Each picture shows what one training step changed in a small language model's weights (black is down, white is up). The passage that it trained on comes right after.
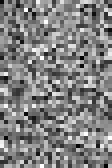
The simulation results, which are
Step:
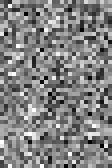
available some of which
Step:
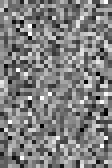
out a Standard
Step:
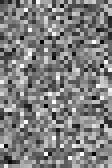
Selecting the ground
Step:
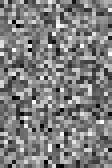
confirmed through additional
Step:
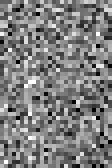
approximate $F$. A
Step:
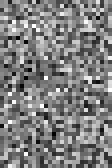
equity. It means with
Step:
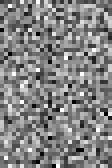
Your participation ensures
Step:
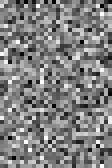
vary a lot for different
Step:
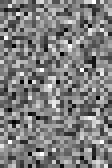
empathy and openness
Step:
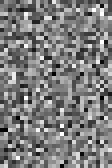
exclusively rely
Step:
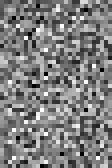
This allows to consider more
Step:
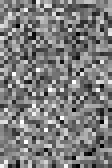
and for an operator $P$,
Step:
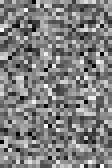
and right of the direction
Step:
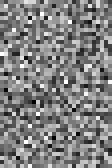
for signal-based
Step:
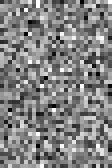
2 was high for being close
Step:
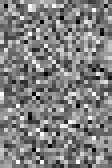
old formula known as the
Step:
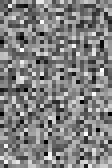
takes place at the
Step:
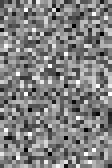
SEM of $n =
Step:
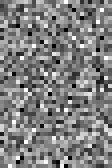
is an elasticity
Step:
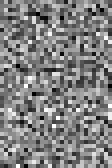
tenure approaches. The
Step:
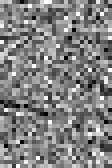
adjacent to the
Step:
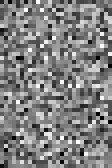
MONT me WB
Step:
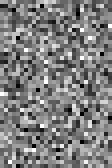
we have to prove \vskip
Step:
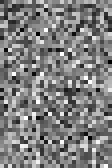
these identities together
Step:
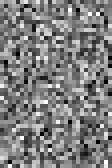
and let us set $\varepsilon =
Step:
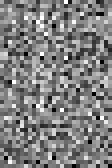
with inversion soil
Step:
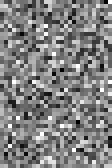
using probabilities and
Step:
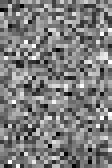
before there is any
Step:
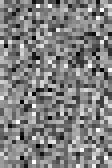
\] and note that
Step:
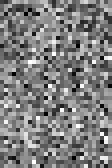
measuring the difference to mean
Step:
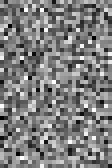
$D$, we can assume
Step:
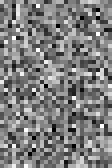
periodically dense}
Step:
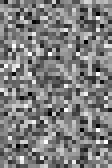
&J_t \leq
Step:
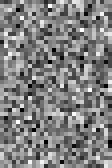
\ref{cor1} can
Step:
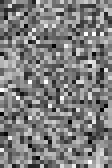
they are stored at a
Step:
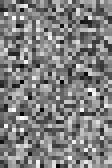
impact areas. In
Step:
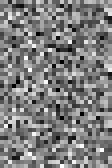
season. The mean
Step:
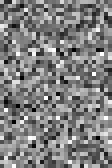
on the partial flag
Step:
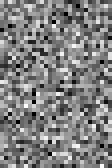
that of OPC yet
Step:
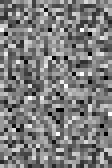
the 4 different customer
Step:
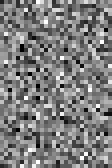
This completes the proof of
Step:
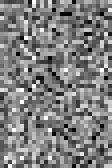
isotopy holds (for
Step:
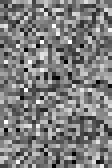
the comparison group,
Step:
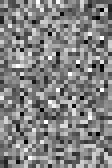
{On reaping number
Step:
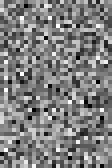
the tracking regret
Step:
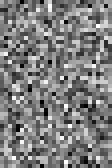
with values ranging from
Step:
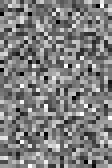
ones that we may not
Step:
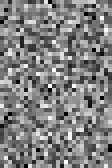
and drastically
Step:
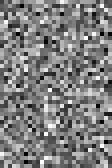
matter flow Maximum
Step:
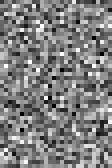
was conducted with the
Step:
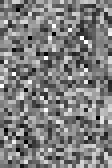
contractive functions, with
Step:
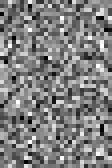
choice might mediate
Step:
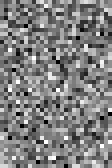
with $u$ and a
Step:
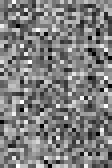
to affordable,
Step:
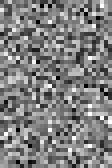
of unknowns,
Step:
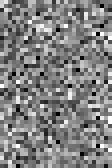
CNN, we need to
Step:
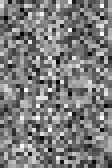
classification and
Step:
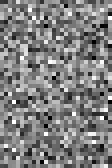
tribal girls
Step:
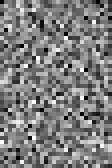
and ML can also be found
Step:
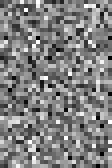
was 16, until
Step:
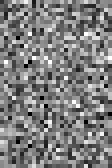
it or model the relationships
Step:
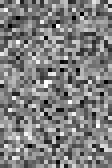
an altered intestine
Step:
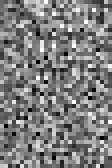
Theorem:} Consider a
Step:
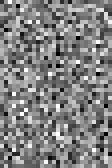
obtained by given its generator
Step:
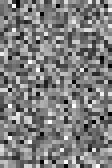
for some $i \in
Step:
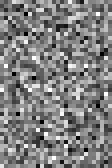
algorithm, discussed at
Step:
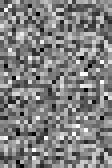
realization of the sequence.\par
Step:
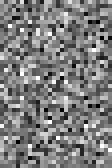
Y, Ozawa
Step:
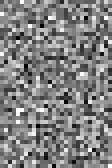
conceptually simple,
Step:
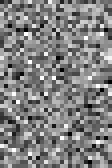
summary Technological
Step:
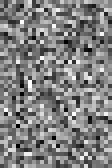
the form \begin{equation}
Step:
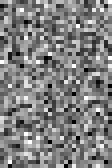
$r = \infty$. In
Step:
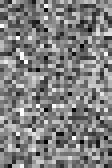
from solutions of a second order
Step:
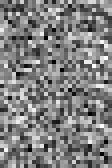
paper were carried out
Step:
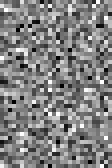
= \cos \theta T^*
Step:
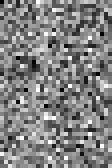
However, nutrient
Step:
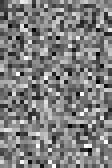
it is an essentially
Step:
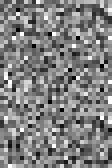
removing overall factors
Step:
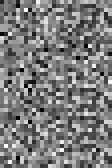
The group $S^1$
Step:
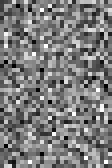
quadratic lower bound
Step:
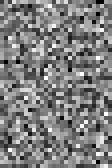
expressions and body
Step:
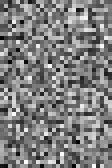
authors. The main
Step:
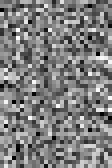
be suitable to the type
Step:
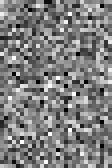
a narrative, because
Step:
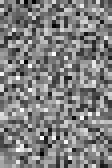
items, out of which
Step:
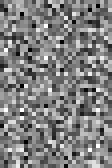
arena. It is
